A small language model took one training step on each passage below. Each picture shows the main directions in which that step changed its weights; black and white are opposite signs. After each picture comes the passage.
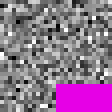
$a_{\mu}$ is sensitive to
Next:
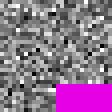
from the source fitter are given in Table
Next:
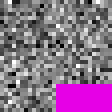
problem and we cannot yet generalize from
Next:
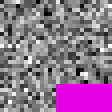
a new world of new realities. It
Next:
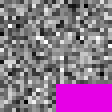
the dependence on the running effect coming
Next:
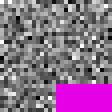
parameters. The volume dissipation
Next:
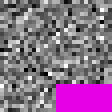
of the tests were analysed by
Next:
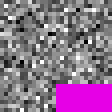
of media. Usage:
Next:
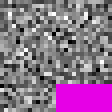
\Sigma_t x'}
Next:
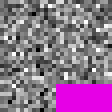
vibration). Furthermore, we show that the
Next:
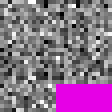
follows from the sub-leading terms
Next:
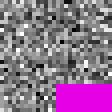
approach was incorporated. The corresponding R
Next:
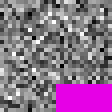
champion in advocating the
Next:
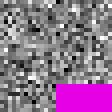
computed using the failure stresses based
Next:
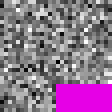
is given by \begin{equation}
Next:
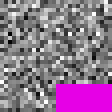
of offshore finance, without
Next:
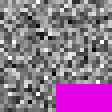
informal economy use of
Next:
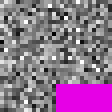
innovative technology for surface preparation before
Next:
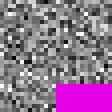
that is, it has been modified through
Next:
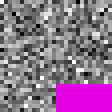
territorial differentiation. It
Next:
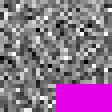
traditional strategy of long call, bull call
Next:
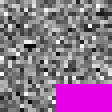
the population is converging to the distribution
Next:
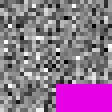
the experience, utility of each component in
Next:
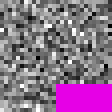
toilet facility in their home
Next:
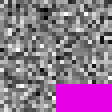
independent of $\Ksf$. For the other
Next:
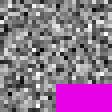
for interpretable models, these local
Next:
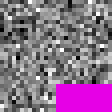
holding for 1h. Finally
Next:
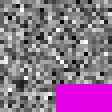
nucleus is in the excited
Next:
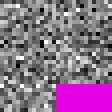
\%$ of samples for no
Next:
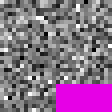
confirms that the choice of photometry
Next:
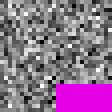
P-Value Lower Bound
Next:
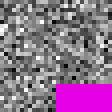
on attributes (Table S2) is
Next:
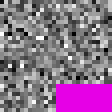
different spp. including the human population is
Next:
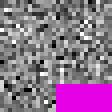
and eruption frequencies are
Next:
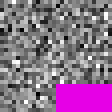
higher than one, they necessarily carry
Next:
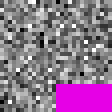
transfer operator is \begin{equation}
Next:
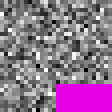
plays the key role, in
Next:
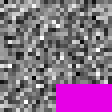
of rigorous validation and
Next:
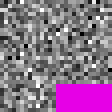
allow deposition of IOFs,
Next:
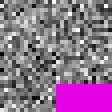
thioamides. In the present communication
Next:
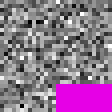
noise aggregation model where the perturbed
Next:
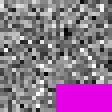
diameters ranging from 40 nm
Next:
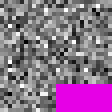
the scattering rates for charged and
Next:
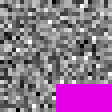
this, the precipitation field showed
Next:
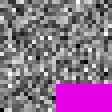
Is the topic of the essay
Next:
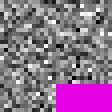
chances that context switch tick
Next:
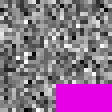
detect those comparatively rare GRBs
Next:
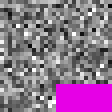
\text{ nuqta
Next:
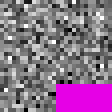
.1 .1 Skewness
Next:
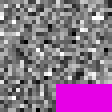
This article will also examine
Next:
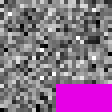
microplastics, detergents,
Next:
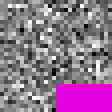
small radius. \section{Connection
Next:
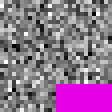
*Cladosporium* sp.,
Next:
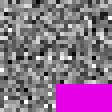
specification, the categorical
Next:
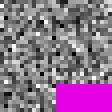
violation SUSY contributions to
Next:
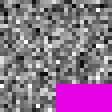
period. Six fractions were obtained
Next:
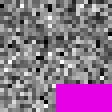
Responsible Institution:
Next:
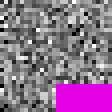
data. For the Direct
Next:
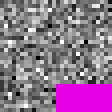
Water Supply”. We had
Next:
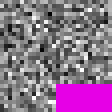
grating. It goes through a
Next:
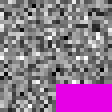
working environment for the physical and
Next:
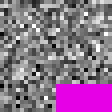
political sociology, demography,
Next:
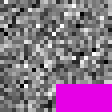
of deformed rare-earth
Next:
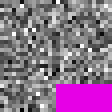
Points (GCPs) network
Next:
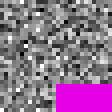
programme. CoHERE has
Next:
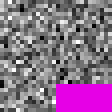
"Spirituality is the
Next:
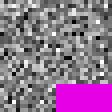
of the glaucoma group was
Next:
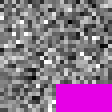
top of changing circumstances and
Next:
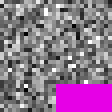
a third global isometry}. { To
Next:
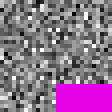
carbamido group and passed
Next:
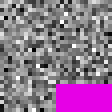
cell approaches for removing interfering
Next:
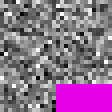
stream through the websocket,
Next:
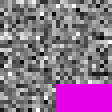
feels that the initial push cannot give
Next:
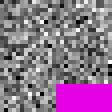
conjugate reflexivity with
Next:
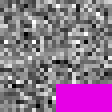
interactions within the constraints of the quantum
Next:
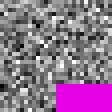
at late times; this implies that
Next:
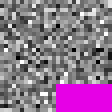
their maximum effort so that distance could be
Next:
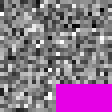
lithium has a 50 % target.
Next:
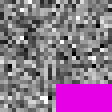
through relation to the social constructions of
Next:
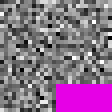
research. The structured questions were given
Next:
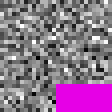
to unity, was transformed to
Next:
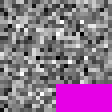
the semiconductor gap. One
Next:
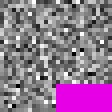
form, one can interpret the effective
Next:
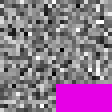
the colours. \section{Future
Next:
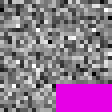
samples, or EMLG-p
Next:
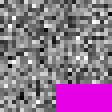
the extent of her experiences and her
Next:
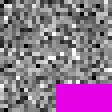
capability for integrated attribution and prediction
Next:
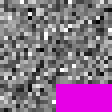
physics altogether and
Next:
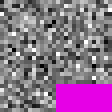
from relevant ministries, research
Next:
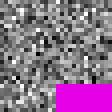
is quite different between the leeward
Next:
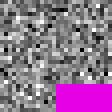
versus 2 CPUs and
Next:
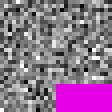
The commonest sources of animal protein
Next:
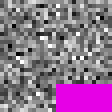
1$, then the fractional integral
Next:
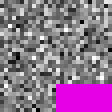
the many benefits of using technology in the
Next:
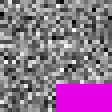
not only show existence of stone
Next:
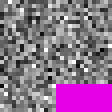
has been granted a marketing
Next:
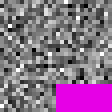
the discovery of the ecosystem of
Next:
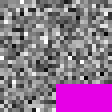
implementing ELAAs is technically
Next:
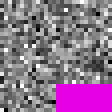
those described for the Amazon
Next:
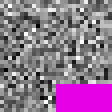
induced, skew scattering is
